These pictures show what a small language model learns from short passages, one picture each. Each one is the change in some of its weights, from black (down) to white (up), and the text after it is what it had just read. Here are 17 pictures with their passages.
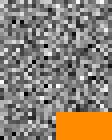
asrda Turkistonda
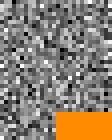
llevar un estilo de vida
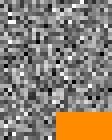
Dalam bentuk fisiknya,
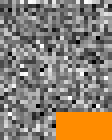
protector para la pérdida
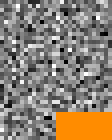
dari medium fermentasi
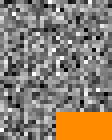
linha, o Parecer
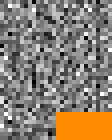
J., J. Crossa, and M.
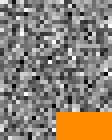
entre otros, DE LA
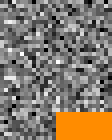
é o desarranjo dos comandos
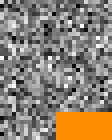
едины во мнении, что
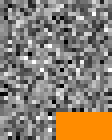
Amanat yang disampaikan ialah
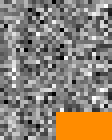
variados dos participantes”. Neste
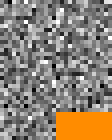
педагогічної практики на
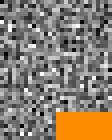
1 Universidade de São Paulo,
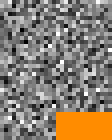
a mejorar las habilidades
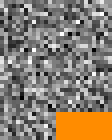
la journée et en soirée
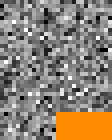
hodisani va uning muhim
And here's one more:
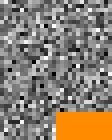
bekor qilmaydi- deb
